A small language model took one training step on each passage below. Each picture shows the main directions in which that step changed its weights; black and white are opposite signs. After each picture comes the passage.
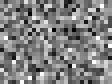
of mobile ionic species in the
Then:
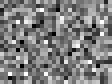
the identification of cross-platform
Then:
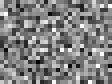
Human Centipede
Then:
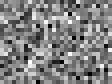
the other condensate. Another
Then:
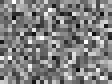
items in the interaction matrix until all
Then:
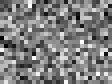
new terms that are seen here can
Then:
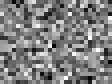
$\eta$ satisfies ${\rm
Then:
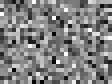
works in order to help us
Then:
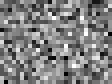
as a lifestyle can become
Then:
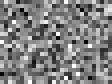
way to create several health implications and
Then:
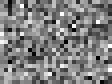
Principal Investigator:
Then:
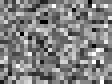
provided the ratio $\eta =\varepsilon
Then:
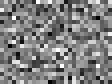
calculated by \begin{equation}
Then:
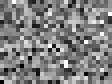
$M$ describes an interaction on
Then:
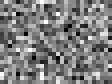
placed at the centre of the
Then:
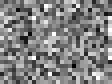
of the four samples are affected in
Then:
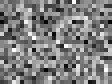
the samples in which sample 6 has
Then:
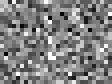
It can therefore be implied that
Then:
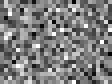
line we have integrated by parts and
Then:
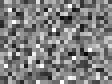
and payload size to forecast the
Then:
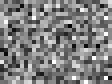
of cultural heritage. According to the
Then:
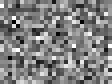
nitrogen fixation in
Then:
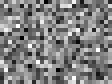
and the *characteristic
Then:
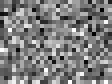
According to Organization for Economic
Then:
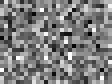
dynamic light scattering (DLS),
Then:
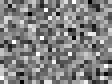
(e.g. accuracy,
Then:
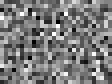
they considered five well-known
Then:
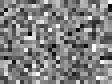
goal of this program is to
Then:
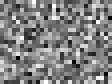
Higher order field variations limited
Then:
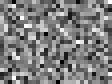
teach students effective time management skills
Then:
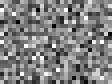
not only examined the general properties of
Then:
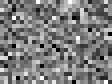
as \begin{equation}
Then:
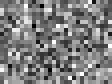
Ovarian volume - Right
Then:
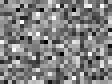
3.3) was prepared by
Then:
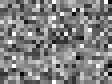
T has been found. The behaviors
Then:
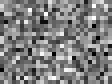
the gravitational lensing events take
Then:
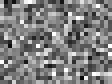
state, whose observance is
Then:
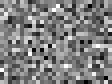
The goal is to improve promotion
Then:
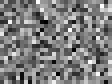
the air stops flowing,
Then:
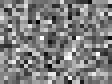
retailers, consumers,
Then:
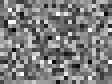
developed using different software packages and
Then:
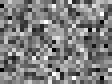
introduce themselves but also to act as
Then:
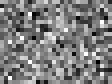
possible to use the EGI
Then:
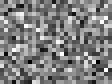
science teachers? 3. What
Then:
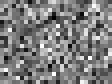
potential systematic effect would be a physical
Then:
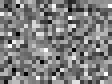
fields redefinition : \be
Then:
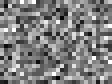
include chemical precipitation, ion exchange,
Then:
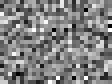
the discrepancies in the
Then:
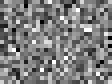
and more common for numerous different
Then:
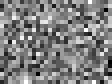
reset the velocity values in order
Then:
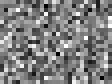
had high level of practice of
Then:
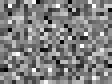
radio synchrotron component. The data
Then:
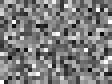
risk of conflicting obligations
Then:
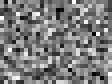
after receiving a thorough
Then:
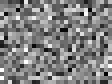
of voltmeter on the
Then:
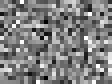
● Institutions should support
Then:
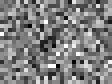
Recycling Waste sorting
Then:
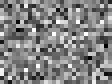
new, interdisciplinary,
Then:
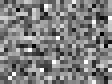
of thick hollow cylinder made
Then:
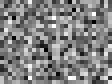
result vanishes again.\ Finally,
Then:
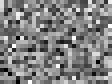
according to both their Rood &
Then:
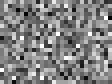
certificato federale
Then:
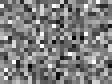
specific assumption. The Normal
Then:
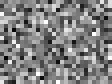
the non-Hermitian symmetry
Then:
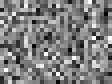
$p_\perp$, and then
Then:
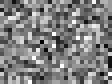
for the dynamic susceptibility with the
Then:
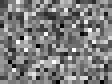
which is only a factor of about
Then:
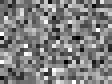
4: Compute capability gaps and
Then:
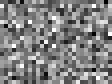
a gauge invariant term in the gauge
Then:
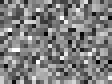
and a storage unit. Parameters
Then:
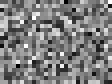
to an algorithm specified. Use
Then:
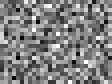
of outputs generated by the game}
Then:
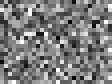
their psychological well-being.
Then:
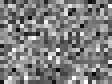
give a significant constraint on the
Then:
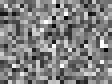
computed for each category of stimuli
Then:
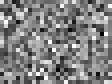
they have the different objectives during their
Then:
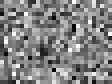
this eigenstate corresponds to the ground
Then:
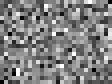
feet were corrected at a
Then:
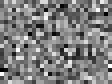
corresponding numerical analyses. The results demonstrate
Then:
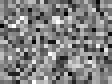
abbreviations have been used
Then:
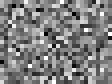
age and parity for single
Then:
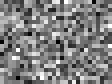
in the channel is rapidly deformed
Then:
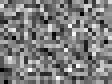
the empirical 'SFR vs.
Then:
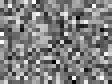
operating system) to generate the radial
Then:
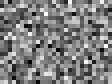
platforms. If internet access is
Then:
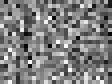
Cancer P-value
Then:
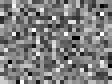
completion of this study and
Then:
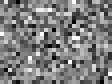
alanine transferase and
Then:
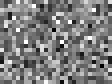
- \mathcal{U})
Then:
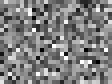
of spin-mixing
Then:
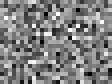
reaction terms, the cavity fields
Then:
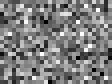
the coronagraph masks
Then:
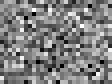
These studies show significant levels of
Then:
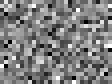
Portugal. See:
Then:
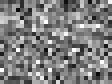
in the final draft of the
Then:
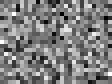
A. Cornacchia
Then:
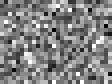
platforms: KEM operations are
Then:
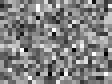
eye is inevitable in
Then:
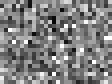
result is universal in the sense that
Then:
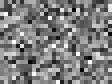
section. There can further be boundaries
